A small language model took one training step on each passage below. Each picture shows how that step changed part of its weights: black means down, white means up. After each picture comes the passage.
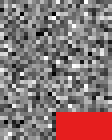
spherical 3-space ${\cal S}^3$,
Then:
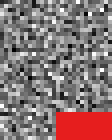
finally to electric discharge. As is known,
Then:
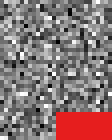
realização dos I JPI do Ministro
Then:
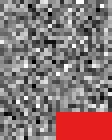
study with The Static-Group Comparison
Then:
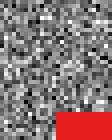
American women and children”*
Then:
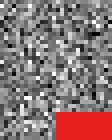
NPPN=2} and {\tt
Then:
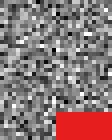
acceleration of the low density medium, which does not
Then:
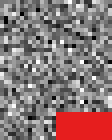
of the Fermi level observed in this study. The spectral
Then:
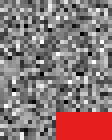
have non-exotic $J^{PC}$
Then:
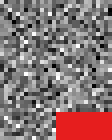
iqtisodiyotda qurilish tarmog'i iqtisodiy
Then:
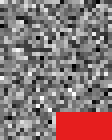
of the 2d CFT on $\Sigma$. To
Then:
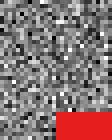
Дардингга даво қил,
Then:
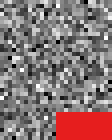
миграцию в структурный вызов
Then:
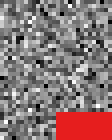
based on Islamic law and promising to provide social
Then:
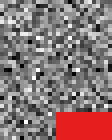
variables included plant height (cm), leaf number,
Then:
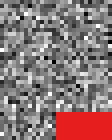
al. 2017). In addition, this study raises
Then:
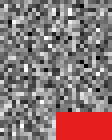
the following graph. Loans and advances,
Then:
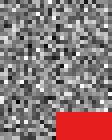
(see Fig.1). Sample poling was performed
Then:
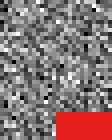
appears in the ground state. Since the accuracy of the
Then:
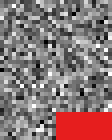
Sintering Technology (FAST), a technique known
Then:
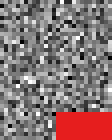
atom in the zeolite framework. Mild
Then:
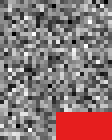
Konvensi hukum laut 1982 atau
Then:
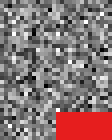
Solid State Research, IFW
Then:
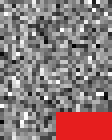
chemical potential of \ph2, namely $-90$
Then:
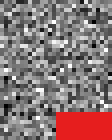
O'tgan zamon (Past Simple)
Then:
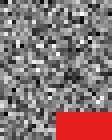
large speeds, say, for values of order
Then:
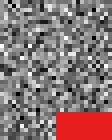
pharmaceutical sciences in understanding the
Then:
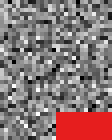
the predictions from chiral magnetic and vortical effects
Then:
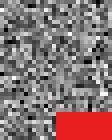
Gredos. Madrid. 2008. -
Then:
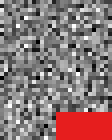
disputes in Solar Power Plant
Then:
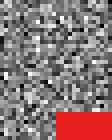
0) and a plane where the paraxial electrons are
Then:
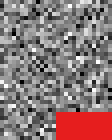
serta perilaku positif terhadap
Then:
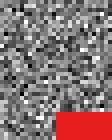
closer to communities increase enrollment opportunities
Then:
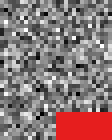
aracı olarak davranışsal
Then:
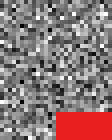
va oq zanjabil, Barbados va
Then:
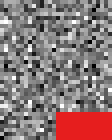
has been some work on the possibility that quantum gravity might
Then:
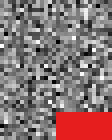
C. (2008). Arts and humanities research and
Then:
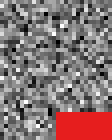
given input relation ($R_i$) and randomly generated
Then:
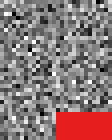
BUDGET EU contribution: 1 999
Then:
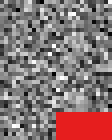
This means that the vacuum theory in each of the
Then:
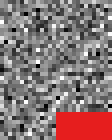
company an advantage over its competitors in
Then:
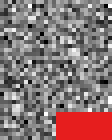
the boundaries of the high-resolution
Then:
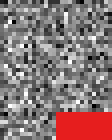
hal ini pelayanan publik yang ada di
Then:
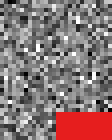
energy growth of a quantum kicked rotor
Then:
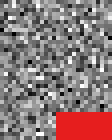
их разграничению как самостоятельных
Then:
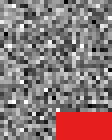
vive, ma anche al modo in cui essa
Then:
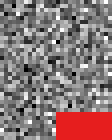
Calcium. Lastly, the second
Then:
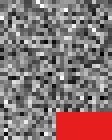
binomial modeling for network analysis, and
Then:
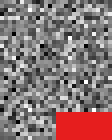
medical journal listed by the ICMJE journal
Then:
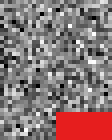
a potential of sufficient intensity, the transmission amplitude exhibits complex
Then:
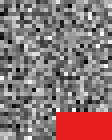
perda de biodiversidade e os riscos
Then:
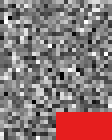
Now, $C$ is diagonal in the
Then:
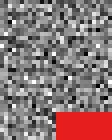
ta'kidlash o'rinlidir.
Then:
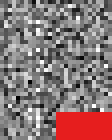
Wippermann Sport Handelt Fair
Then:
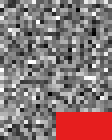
intensities are calculated. It is shown that the low temperature
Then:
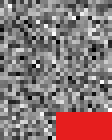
analyse them – raises methodological and empirical
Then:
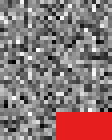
x Accuracy and reliability can be assessed in
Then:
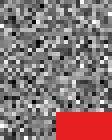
in hazy, low-contrast, and
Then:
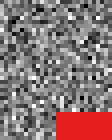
na Itália: governança, politização
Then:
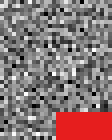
theory. One may wonder what happens if
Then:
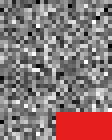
R ferredoxin III 519 maize 7
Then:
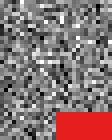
estimates \cite{Slizovskiy2019};
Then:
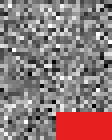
arxivlash. Belarus davlati ham
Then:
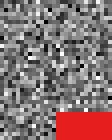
- ✓ esplicitando le risorse
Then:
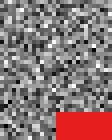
folder includes all MATLAB™
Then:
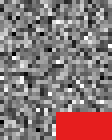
$G(0)$ vanishes if the number of
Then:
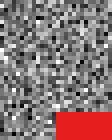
de infecção torácica no grupo breath
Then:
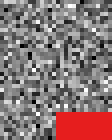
a fundamental role in triggering the switching
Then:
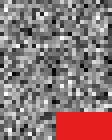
um dos pais do aluno e se o genitor
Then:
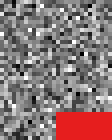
the most deviant Cappadocian variety,
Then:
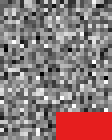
trace gas inlet has replaced the
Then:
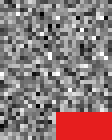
Si Kα line complex formerly attributed to
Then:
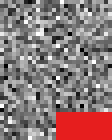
times respectively. For “baseline”, data sets come from
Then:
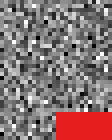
learning and data augmentation in adapting our initial
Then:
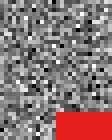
sujeto. Para Barthes: "Tudo
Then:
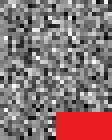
very important. 1.3. Ranking and
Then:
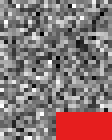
as effective photoprotective agents, and their
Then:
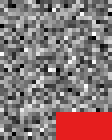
control or manipulate students which are caused due
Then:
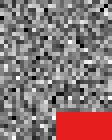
is still high in our context and low hepatitis
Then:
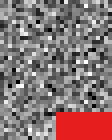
menjadi orang yang kreatif dalam
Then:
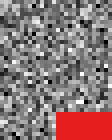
learning. Moneke and Nwanneka
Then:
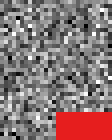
15 років і 2 млн. дітей
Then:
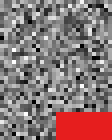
texnologik asoslari va tranzaksiyalar
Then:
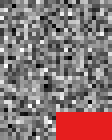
decided to pay the price even if this
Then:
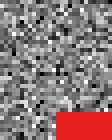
are the original data that you have collected but have not yet
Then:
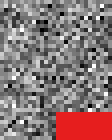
lei que define os termos das contratações
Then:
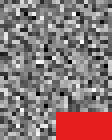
of 5.0 arcmin, while NGC
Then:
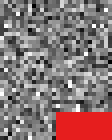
$S_p(k,E)$. Only energies
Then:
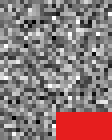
flakes using the same excitation. Since these
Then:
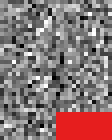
the Super Proton Synchrotron
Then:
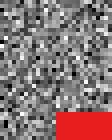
performance at a low level, can strengthen the energy efficiency
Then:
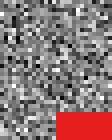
our direct-$N$ body simulations of low-mass young
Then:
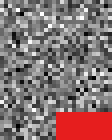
and unqualified. Cameroonian political
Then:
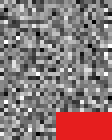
for sustain (a continuation of a previous onset).
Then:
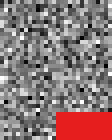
easy to verify that the conditional PDF is
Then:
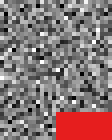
chiqarilishini ko'paytirishni
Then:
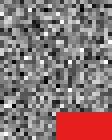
в области пространственного и
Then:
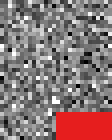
permutations of the time series data, assuming that
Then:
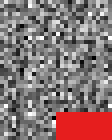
a simple Gaussian component to the compact emission provides a good
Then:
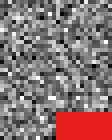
anxiety among junior secondary school students?
